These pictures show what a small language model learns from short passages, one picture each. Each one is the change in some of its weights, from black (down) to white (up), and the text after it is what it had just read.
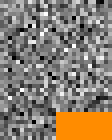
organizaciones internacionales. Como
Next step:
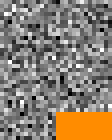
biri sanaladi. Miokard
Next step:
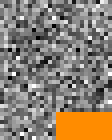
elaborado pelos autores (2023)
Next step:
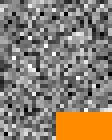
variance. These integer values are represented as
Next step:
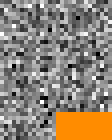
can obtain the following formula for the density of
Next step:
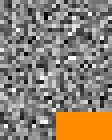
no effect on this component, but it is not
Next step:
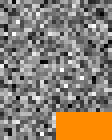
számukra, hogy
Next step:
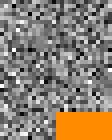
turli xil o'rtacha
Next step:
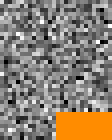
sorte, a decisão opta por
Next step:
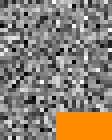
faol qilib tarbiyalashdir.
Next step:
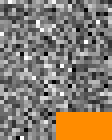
The gradient color shown for each panel
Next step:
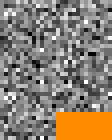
ham raqamli avlodning yangi
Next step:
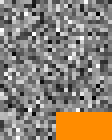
hence $\GMV$ is solved).
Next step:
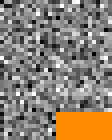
requiring only the precise handling of
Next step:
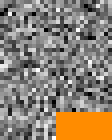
vignetting or the supporting grids
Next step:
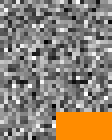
error is $3.1\%$ with a standard
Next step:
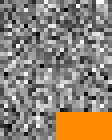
juga melakukan gerakan
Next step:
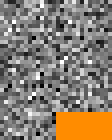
responses to short pulse of
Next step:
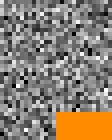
Abdullayevich Doctor of
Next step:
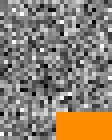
line, tentative numbers for the
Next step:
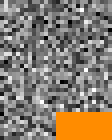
muvofiq, davlat oilani,
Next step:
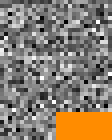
2017).. A partir dessa
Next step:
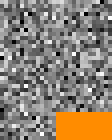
funcionamento do Scrum. As
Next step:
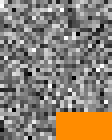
of simplicity, the HFB wave function
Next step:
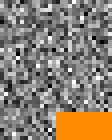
on any of the electrodes, which
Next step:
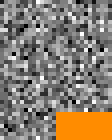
mi fino querer porque a mis
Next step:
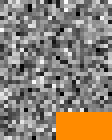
that of Pluto is that the visible
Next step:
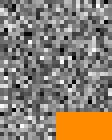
distinct, design spaces: bodily
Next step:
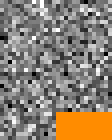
hence distinct nice slices.
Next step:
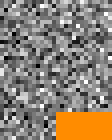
joriy etsa, firmaning
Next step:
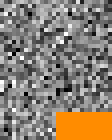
something of this kind one
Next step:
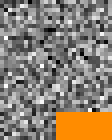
They will soon notice things that are
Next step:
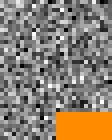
used to measure the rate of the latter
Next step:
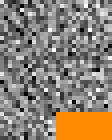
expected to be inherited from the
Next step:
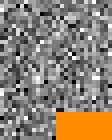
. \end{equation} The metric and
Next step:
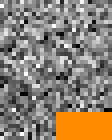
} $. Then the crystal potential
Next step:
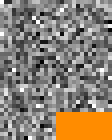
for tripartite states, we have defined the
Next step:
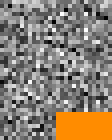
20 dan ortiq havo sharlari
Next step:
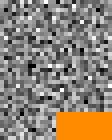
the curvature of the ring,
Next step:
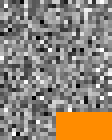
this paper, we propose a novel approach to
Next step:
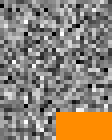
mumkin emas. Dunyoning
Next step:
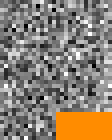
pedagogik kadrlar tarkibi,
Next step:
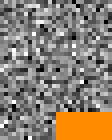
yangicha yondashuv ya'ni
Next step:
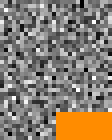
hits associated to reconstructed cosmic
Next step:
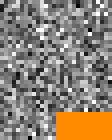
Multiple labeling was allowed in case
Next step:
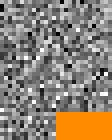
consequence of the ferromagnetic
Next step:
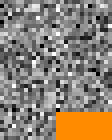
option the that photon mass is small but
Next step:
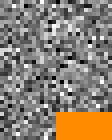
and \ref{imgmp1} in linear
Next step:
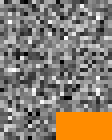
entrará en modo cliente.
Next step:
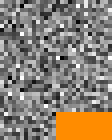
في غير المسائل
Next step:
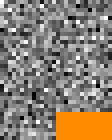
Respublikamizda zamonaviy
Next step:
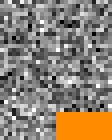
Madhu Bhaskaran,
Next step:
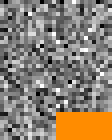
porque quebra com a linearidade e a
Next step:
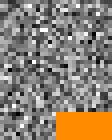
patrono da Educação, pois ser
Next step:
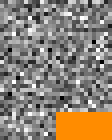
Nano-Processing Facility. The
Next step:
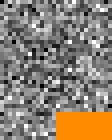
Jones-Zener expansion, which are
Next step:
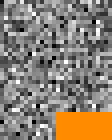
$U$). Now the action contains
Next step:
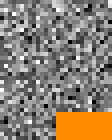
keyin ming darra uyrishlarini
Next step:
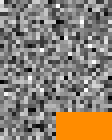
di Kota Merauke adalah
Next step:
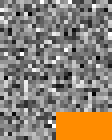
pernambucanos, em duas
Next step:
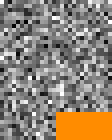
of polycyclic codes associated with
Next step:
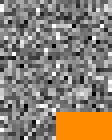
the temperature changes. The elevated value of
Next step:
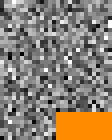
(more details can be found in the
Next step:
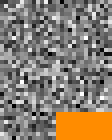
designed for tabular data to graph
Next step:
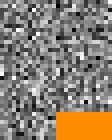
heavy-tailed distribution associated with
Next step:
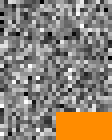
mm Composición química del
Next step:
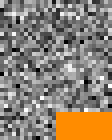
Buih. Ia mengatakan
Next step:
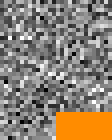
kemas oleh karyawan
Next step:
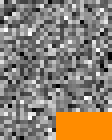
curve plotted vs $\eta$ for different
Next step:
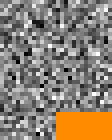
many simulated L\'evy-driven
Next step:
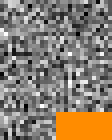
the three-momenta of the $B$
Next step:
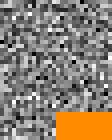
following for the Guide Model and the
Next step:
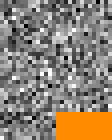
from which all the S-matrices of
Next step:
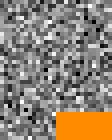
most real-world applications, the internal
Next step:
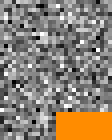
de la ciencia en la Neuro
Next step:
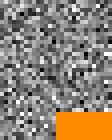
анъаналарини ўзида
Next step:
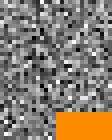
Ces contraintes confirment
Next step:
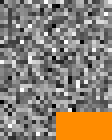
Black carbon increases cation exchange
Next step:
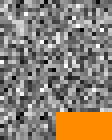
yangiliklarni faol qo'llash
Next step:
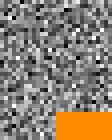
burchimiz ekanligini hech
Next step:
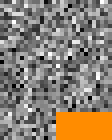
комиссией Министерства
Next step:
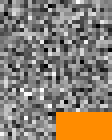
resultados apriorísticos
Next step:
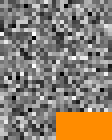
quantum field theory valid up to some momentum
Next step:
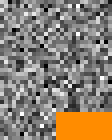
& \textbf{Balanced Accuracy}
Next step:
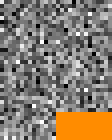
Липецким колледжем
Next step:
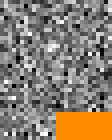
an appropriate amount of
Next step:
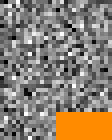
ve cami temelli sosyal
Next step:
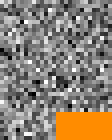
рынка А. Смита, в
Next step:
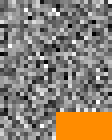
Derecho de México*,
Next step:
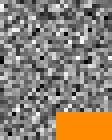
sexuales en plantas sigue
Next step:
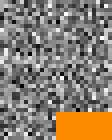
is the air gap between the sensor and the
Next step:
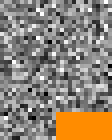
of such a ``split off'' from the
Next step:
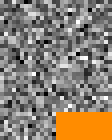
Ruas tidak menunjukkan
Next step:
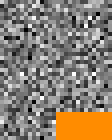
random field. However, current RFT results cannot
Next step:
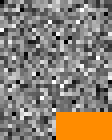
normes et réglementations
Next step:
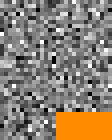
neutrals from dissimilar elements, an additional,
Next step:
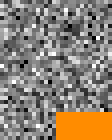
= 0 $, because $H^\dagger
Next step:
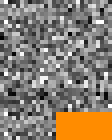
robust and geometry-independent
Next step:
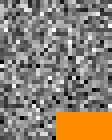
injection due to enhanced dipole
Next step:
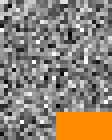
race. *A "blurb" gives
